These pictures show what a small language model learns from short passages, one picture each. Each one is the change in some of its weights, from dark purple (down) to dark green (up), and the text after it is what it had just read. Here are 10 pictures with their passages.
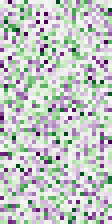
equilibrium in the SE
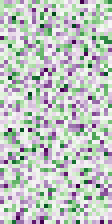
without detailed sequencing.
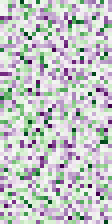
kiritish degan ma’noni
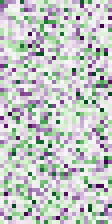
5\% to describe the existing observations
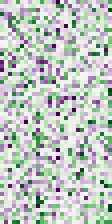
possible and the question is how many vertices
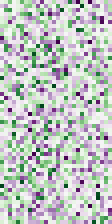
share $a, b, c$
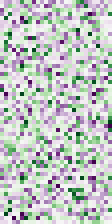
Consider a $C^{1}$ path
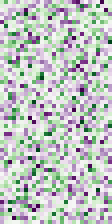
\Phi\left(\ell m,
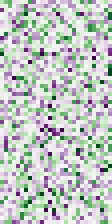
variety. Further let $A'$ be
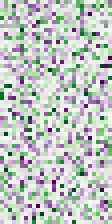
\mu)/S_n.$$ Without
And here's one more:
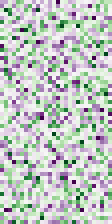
us denote by $f=(f_1,
